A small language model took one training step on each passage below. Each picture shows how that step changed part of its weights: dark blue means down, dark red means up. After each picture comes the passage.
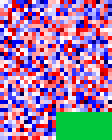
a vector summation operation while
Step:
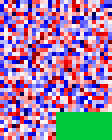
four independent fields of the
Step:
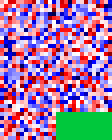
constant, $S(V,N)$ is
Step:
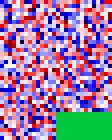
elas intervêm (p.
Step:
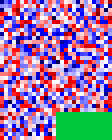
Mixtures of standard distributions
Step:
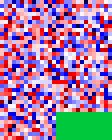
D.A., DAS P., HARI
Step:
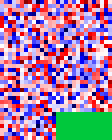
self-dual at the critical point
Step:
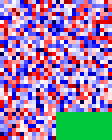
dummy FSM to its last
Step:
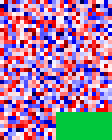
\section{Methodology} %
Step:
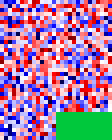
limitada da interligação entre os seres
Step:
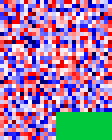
dans tous les cycles de
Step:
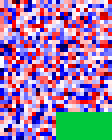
complex cases such as price
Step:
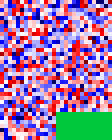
flows from left (right) to
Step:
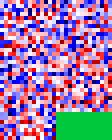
niños de Potrero de
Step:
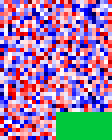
in order to have a non-singular
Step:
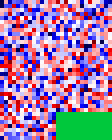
as increases in the count rates of
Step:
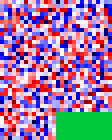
from merger of two nonspinning
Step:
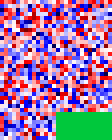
Bu tahlil balansning
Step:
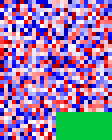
la prise de décision
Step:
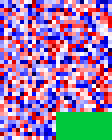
along either the $+z$ or
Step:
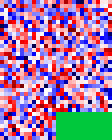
the same temperature. However, we
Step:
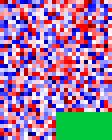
internal estimates if one attributes
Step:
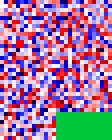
obtained by a Fourier transform
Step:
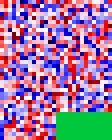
to keep the time level notation
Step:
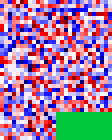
Club Alpino italiano.
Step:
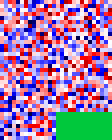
many practicalities such as pointing
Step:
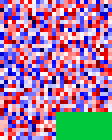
sanab oʻtadi.
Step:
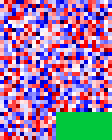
flat in all three directions. This is
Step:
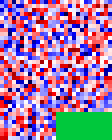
ensino e aprendizado.
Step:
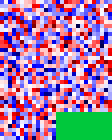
$\sim 9\sigma$. This figure also
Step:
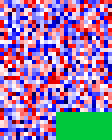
mais comum em homens que em
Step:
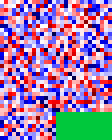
that the particle has a definite
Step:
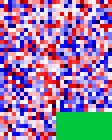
sem a luz, bem como a
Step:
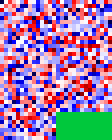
marido, ao estabelecer um
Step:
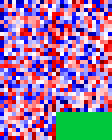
via electrons from heavy quark
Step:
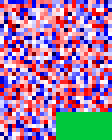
expansion method \cite{nie01}
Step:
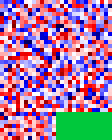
the first stage, students are given
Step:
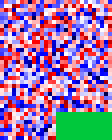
% The tower of fermion
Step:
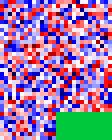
tizimini yetarlicha
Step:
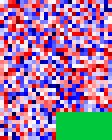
the $\eta$'s are Lagrange
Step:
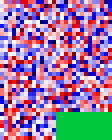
action of other basis elements is
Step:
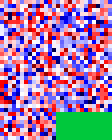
namunalari. -T.:
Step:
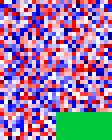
değerler aralığında
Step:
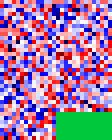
hallucination frequency,
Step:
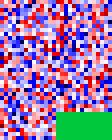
van de Europese Unie.
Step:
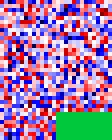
emerge in modo chiaro se
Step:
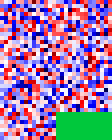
методы для достижения
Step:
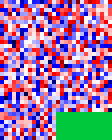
fronthaul transport network
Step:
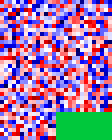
low cost in laboratories, where
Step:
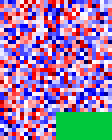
Tilted sawtooth potential
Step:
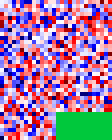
large angular scales, which is
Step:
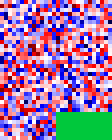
pengalaman konsumen yang
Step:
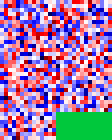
is important for success of taking
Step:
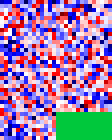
a triangular tipless
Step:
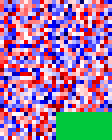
okulun genel performansını
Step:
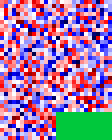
Let $\tilde{x} = x -
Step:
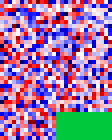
quantitative composition is
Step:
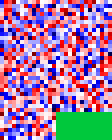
is given by the well-known
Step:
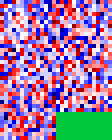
usual definition of $\varepsilon
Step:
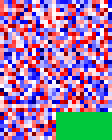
2008). Le principe
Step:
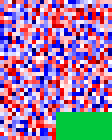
in a video stream.
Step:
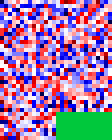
the average asphericity $\Delta
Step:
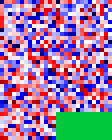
- *тизимлилик*:
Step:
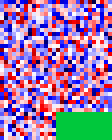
on the flash memory chip.
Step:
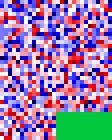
material properties, see
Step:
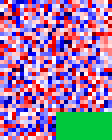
the 3d\,TFT representation as
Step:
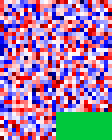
қавли Мавлоно ба
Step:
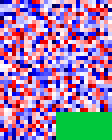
line) are shown to the right.
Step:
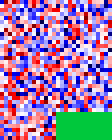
reveal multiple distinct
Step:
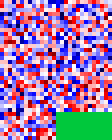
essere indici di possibile
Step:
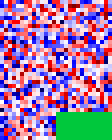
330 km for all the paths
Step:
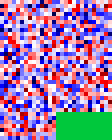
experiment. Perspective I:
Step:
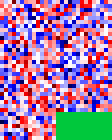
olish maqsadida amalga
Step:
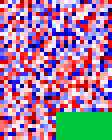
grandes corporações que transformam
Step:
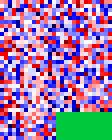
PARA PAÍSES
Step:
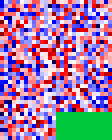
away unexpectedly in
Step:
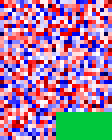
Acesso em: 26 fev.
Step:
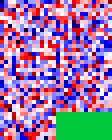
Bernoulli components, contained
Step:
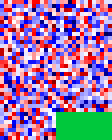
is variable, and the differences can be
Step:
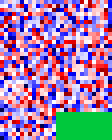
umumiy tasnifi berib
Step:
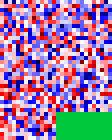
that both conditions for the diffusive
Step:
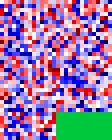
Apesar dos comentários sobre
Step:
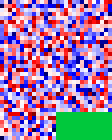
using this formulation are the same that would
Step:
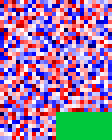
interferometer (right) for symmetric
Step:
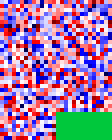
an optional parameter, %% allowing the
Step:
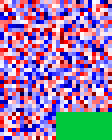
rate for emitting a particle from the
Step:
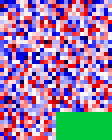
corredi assai modesti, i
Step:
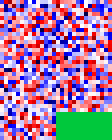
Online Journal of Qualitative
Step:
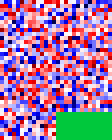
fabrieken bepalen door
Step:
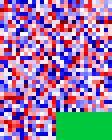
serves to mitigate or
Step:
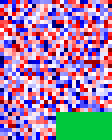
the ${\cal N}=1$ theory and in
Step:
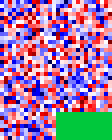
are not selected as centrosymmetric.
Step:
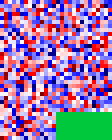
“Raketa” o‘yini.
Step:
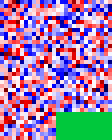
consist of particle detectors observing the
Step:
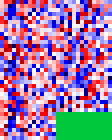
машқлар оддий
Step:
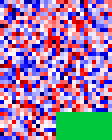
30 км/соат
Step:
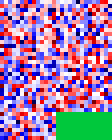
constituents. Stochastic
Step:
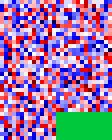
(II)-(III) at a
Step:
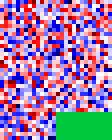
амалиётга жорий
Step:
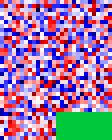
F =0$), as well as two inner
